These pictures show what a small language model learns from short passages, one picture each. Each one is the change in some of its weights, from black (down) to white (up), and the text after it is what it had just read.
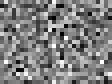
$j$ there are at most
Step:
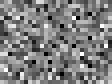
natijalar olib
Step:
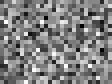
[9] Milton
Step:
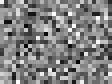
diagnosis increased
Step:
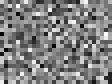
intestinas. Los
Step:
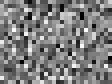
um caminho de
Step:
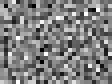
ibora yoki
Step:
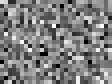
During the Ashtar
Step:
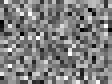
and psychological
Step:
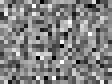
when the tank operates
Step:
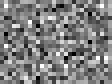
projects should be solved
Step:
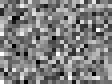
Bernd Engler -
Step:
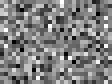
need these divergent
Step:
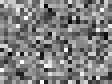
receptors on target
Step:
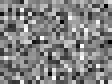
1.1. Calidad
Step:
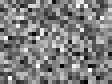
in order to decipher
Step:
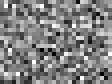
a Secretaria
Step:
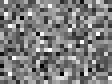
provide excellent
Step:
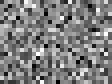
well as sanitary and
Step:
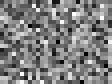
and transformational training
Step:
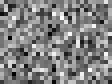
does not record the data
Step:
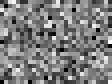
umumiy o'rta
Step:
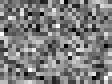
The velocity of the
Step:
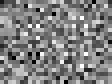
\caption{ (a)
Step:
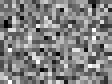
a GP-based method
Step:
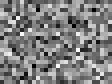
have a dilution up to
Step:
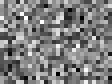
by the undersigned.
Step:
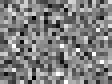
or radiative, corresponding to
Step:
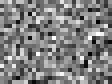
plasma densities,
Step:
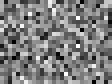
of over 100 children
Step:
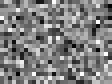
the SHO mass model
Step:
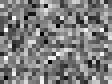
réaliste pour
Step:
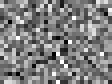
Confidence in one's
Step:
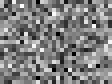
We note that instead
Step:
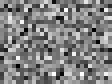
tested using naïve
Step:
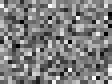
in illuminated
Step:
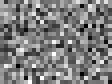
temperature close to room
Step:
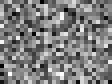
reduce excited state
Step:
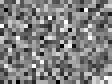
San'ati Va
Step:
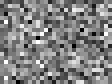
in preclinical models are
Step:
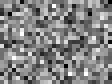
¿se trata de un
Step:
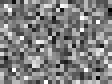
the one in the Wigner
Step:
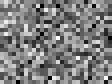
disentangle the stellar
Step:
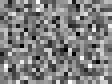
rate and its intrinsic
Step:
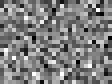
approach. In the evaluation
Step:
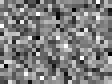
moment in the center of
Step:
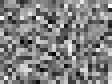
smo odbili da
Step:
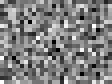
tools for doing so
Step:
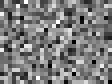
control of bleed out of
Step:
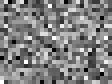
on the surface, typical
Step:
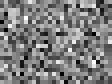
and United States
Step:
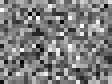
de Caldas,
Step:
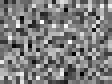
are unbounded functions
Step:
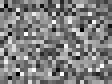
of a product, he
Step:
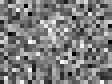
factor is, the lower
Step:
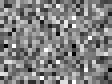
the Semantic Web
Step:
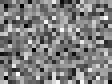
described in Figure 14 and
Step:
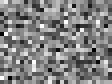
formulate the following boundary
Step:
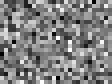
and incubated with
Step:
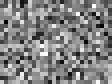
the discursive subject,
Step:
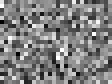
de realização profissional
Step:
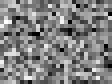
The colour indicates the value
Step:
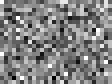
Iraq accounting for
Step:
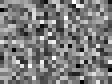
fields of scientific
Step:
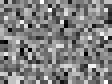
strong radiative cooling
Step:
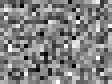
node become idle and
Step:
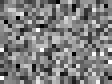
exponential accuracy
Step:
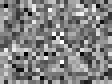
qilish; - turli
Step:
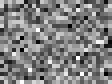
the merger. We have
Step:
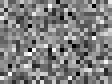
recognize and extract
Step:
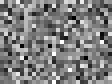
e 100 anni pari
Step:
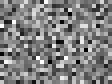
the Ising--like
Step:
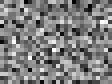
the spin evolution is given
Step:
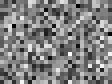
tutors focused
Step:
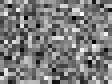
radial basis
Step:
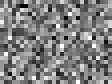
ternary relation of
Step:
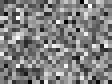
pulse components from
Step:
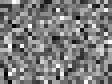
Number 2 p Negative
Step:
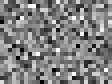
two aspects, while the
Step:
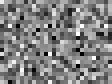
does not require either
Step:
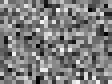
and protons in these
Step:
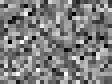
of $\omega$\,Cen
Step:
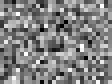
is carried out by
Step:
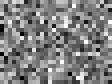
the various materials in
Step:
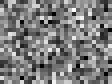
em Direito e
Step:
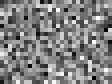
limit on $\mu B$ and
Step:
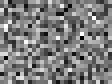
number asymmetries
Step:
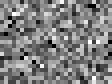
project. It relates to
